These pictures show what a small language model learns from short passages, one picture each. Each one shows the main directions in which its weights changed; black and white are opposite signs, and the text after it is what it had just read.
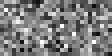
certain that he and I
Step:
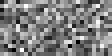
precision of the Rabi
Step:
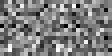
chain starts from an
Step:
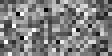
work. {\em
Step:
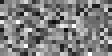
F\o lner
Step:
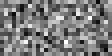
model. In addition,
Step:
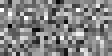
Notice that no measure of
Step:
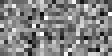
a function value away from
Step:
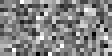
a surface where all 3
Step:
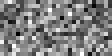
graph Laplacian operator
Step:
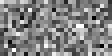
of effective Curie
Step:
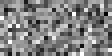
duration. Since
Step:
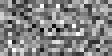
in $\lambda$, then
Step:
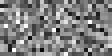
pattern outlined
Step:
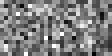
the plateau gets
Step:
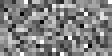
of this mean. The
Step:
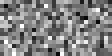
by expanding the
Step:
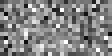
about 15\%, could
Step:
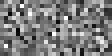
overall agreement between the two
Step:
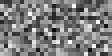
made publicly available at
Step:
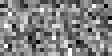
periodic boundary conditions on the
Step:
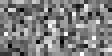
from design values.
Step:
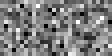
assumptions, that a random
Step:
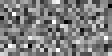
only with each other but
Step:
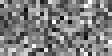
ordered with the mode first
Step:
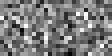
to the practical absence of
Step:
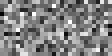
and Sobolev spaces
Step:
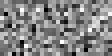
Sciences, vol.
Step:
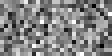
for that matter).
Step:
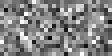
.$$ By definition,
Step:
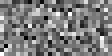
are no antisymmetric
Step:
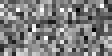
(CF) modes.
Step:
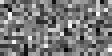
it happens with
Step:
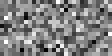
tip bow shock
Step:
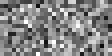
and a weak probe field
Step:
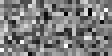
the cost of the arc
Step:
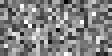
defined a differentiation action
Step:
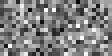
increase of island density
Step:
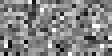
imply an impact every 30
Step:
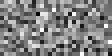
its marginal kernel
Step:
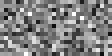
$GeV$. They belong
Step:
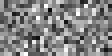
in the card cyclic
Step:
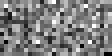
theory with static sources
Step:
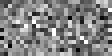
leadership and
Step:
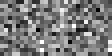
$\mu$. Then
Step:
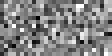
reduces performance. The frequency
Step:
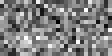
level detection (A)
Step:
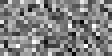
the ellipse \[
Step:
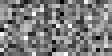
$\partial \Sigma
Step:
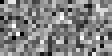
all differentiable orbit
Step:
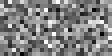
at dyadic scales.
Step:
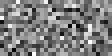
accretion rate
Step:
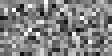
Lens spaces. We
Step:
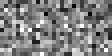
Lmax, K from
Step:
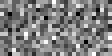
assumptions on at least one
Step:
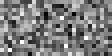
the ratio of the
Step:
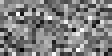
$\V$. So velocities
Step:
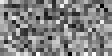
of the tunnel
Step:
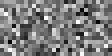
in Architecture &
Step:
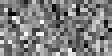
In the previous example
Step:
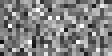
to illustrate the use of
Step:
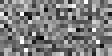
which is another reason why
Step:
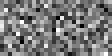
wavelength, to the leading
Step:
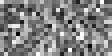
sampling rate of 160
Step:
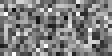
advantages over the G
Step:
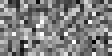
Through strong,
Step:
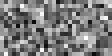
g-factor of the
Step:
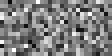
excursions are
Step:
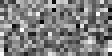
${\cal C}$ onto
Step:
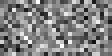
\geq 6$ there
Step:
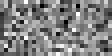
are infinitesimally
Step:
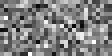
t plot of S1
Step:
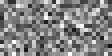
in gene regulatory
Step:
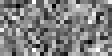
the discontinuity at
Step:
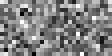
of intersection numbers and
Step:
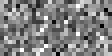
pointings, that have
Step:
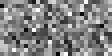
therein. Let us
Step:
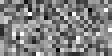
dot com} \quad
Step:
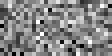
can be achieved is
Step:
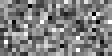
of randomness, increasing
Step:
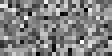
attracting broader and
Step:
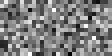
line flux is expressed as
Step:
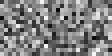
at the post level,
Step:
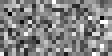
our correlation study, we
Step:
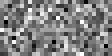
to witness a
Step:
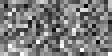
from computer simulations are
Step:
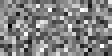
preceded, we have
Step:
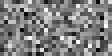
model are the high energy
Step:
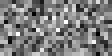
| Centre | |
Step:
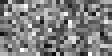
order of convergence of the
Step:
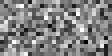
in the substrate
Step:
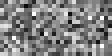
may be measures above
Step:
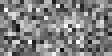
and time constants from
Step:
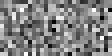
is an isomorphism.
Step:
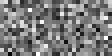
of signal events,
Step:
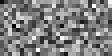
re-ordered and
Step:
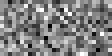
to only one site.
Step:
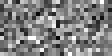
energy preserving and
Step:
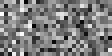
following discussion is restricted to
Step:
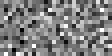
left/ middle right
